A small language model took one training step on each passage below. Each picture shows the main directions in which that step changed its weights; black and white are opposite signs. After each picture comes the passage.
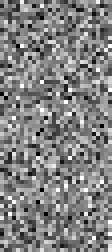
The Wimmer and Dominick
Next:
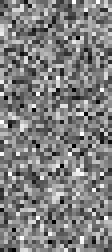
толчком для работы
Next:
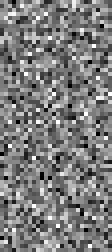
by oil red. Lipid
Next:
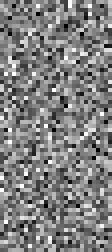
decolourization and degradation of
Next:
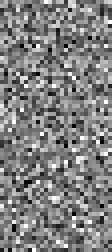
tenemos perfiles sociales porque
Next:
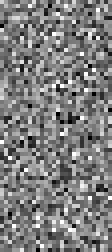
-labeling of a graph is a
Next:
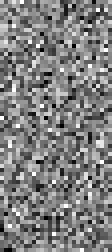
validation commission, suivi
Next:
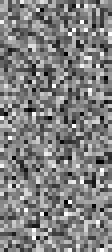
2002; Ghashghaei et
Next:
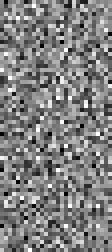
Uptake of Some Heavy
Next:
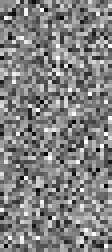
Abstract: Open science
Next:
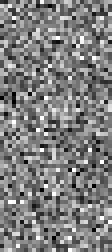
encryption using elgamal
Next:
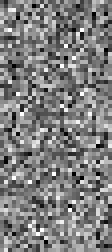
se le añade la propuesta de
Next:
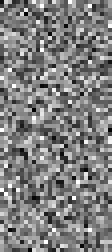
have increased tumour coverage while reducing
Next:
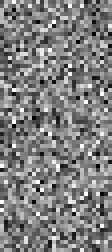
саженцев является
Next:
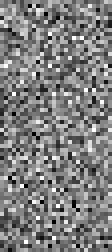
have an improvement in segmental SNR
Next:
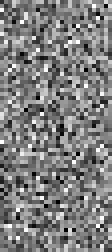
крылатыми выражениями
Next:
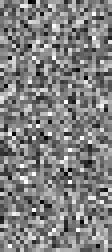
necessary to have an event mesh that
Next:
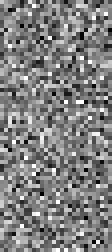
dalla superficie è V e se
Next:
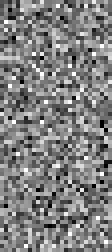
Muchith, Saekan.
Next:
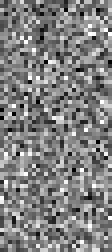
можуть претендувати
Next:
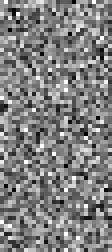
untuk membuat rencana
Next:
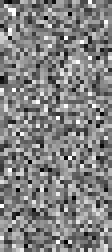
temps de travail insuffisant
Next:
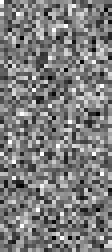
в отношении подозрительных
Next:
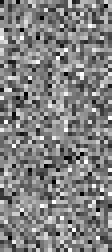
shaxslardir. Ayrim
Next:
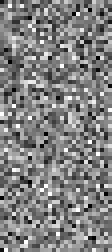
use, it implies validity. Best
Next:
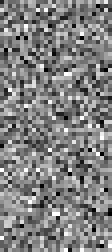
later min of meer automatisch
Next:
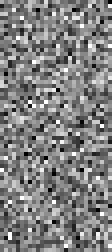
pregnancy tumor^[8]
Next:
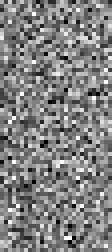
sendo depois a caso tomada
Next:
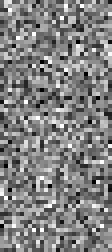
major nationalized bank landed in
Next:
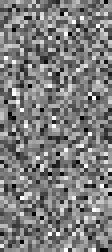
tournaments. FAs determination
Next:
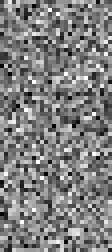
women in farming communities of
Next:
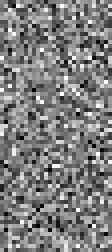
Fig. 4, the interaction with the
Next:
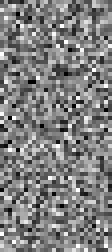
A_f frame area c free space
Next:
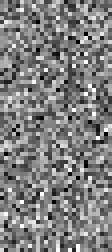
REFA Verlag, 2020.
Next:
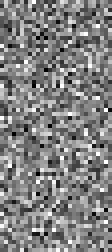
of wide temperature and strain rate
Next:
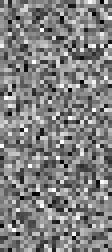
ta’kidlaydi. R.
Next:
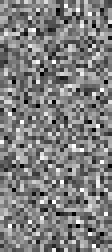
and the temporal lobe — during states
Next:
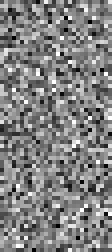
de Matemática; Programação R.
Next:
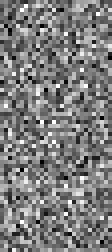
post stroke. Methods:
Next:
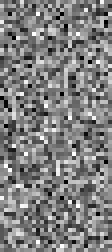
instrumentos de gestão
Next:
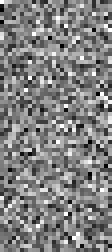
akademiasining haqiqiy
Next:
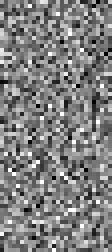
кейрецу обычно
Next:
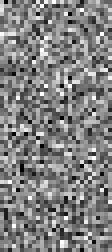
a conventional plate-plate one.
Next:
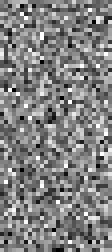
qilsa ajabmas.
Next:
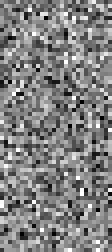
sendiri, memancar ke
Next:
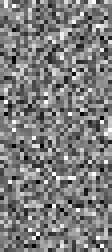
issued by the Ministry of
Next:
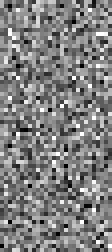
proliferation, and fibrosis
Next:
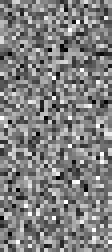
an EFL context: Learners'
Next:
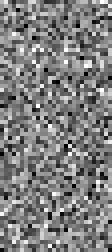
(Male respondent) with respect to
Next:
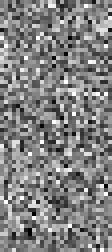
Panels Have you ever
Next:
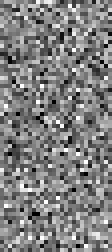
making them valuable tools in
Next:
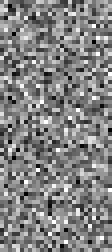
Lugdunum-musée et
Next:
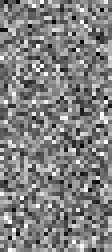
efek, dan setiap derivatif
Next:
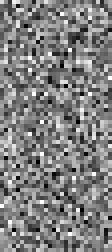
temperature from remote sensing
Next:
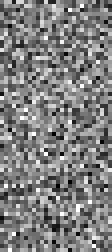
да се сблъскат с
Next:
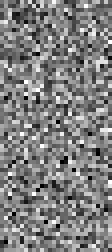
Remarkably, informetrics and
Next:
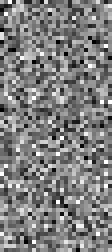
– bu insonlar oʻrtasida
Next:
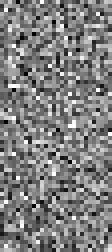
bu görüşü, dilin bir
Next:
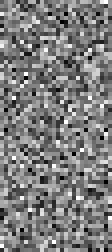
2 5 Never 1 To determine the
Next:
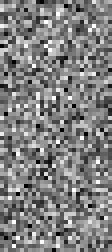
speech like their healthy peers.
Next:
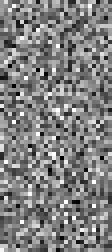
family is showed that some species, as
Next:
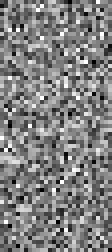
African Scientific Journal,
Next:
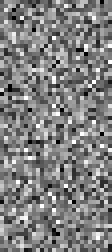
{Preparation format}**. This
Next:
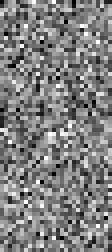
ST, and GRP pipes.
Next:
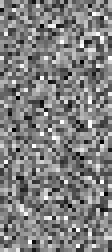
and stem-derived biochar was
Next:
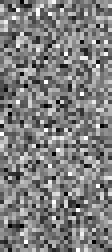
: d'un côté, la
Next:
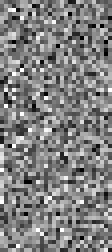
santé après avoir
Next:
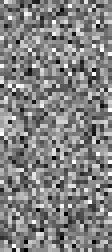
Україна – Європа: тести
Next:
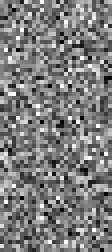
probleme care acutizează
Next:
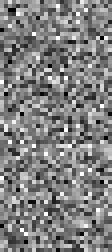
também Clarice distancia-se das
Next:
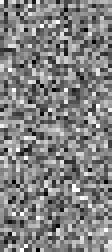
flow of data between these protocol
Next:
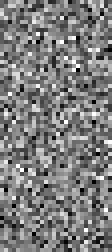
Equity, inclusion and pluralism in
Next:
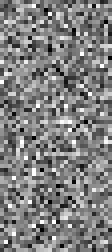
2017). Les contrats intelligents
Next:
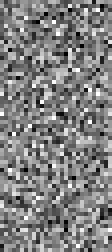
**pandiagonal** magic
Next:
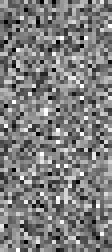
man, whose sheer size
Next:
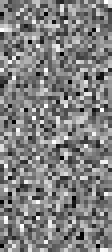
sehingga siswa tidak
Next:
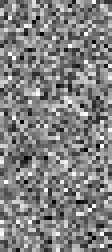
group of related tribes and then to a
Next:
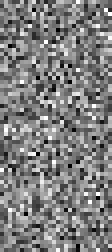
of patients, including their appearance,
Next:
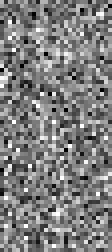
ва шакл жиҳатидан
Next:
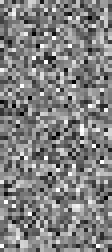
of the PINEM recipe from
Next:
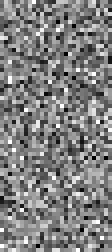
of psychological support can serve for
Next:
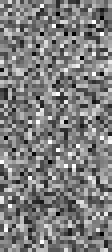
desdobramentos dessa opção
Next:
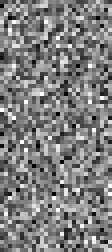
ecology meet. The broader
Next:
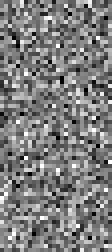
\quad \text{Equation
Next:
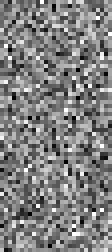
ҳуқуқий билим
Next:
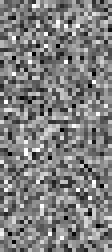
a simple household water treatment and
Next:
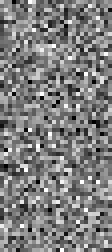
there is a significant relationship between the dimension of
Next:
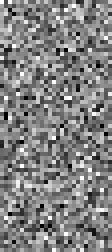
in healthcare infrastructure,
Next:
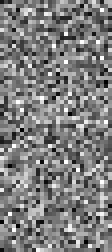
unuvchanligi Laboratoriya
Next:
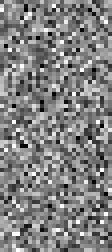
фаолиятини ташкил
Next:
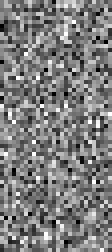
eine Reihe liberaler
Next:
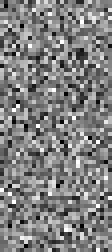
their treatment - both conservative and
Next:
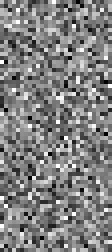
for the camera. The image is
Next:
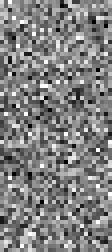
la prescripción venció a las
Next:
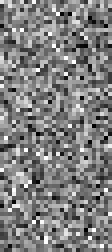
trusted AfriConEU
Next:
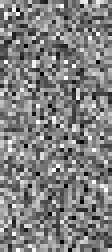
спрямовані на захист
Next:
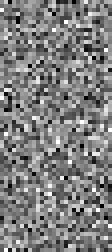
ushbu muhim parametrlar
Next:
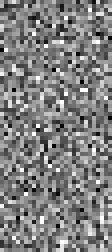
value of various plant extracts was in
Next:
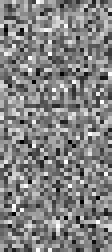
III) is necessary for the experimental research
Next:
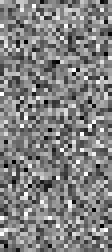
- √ 2. Coordinating and
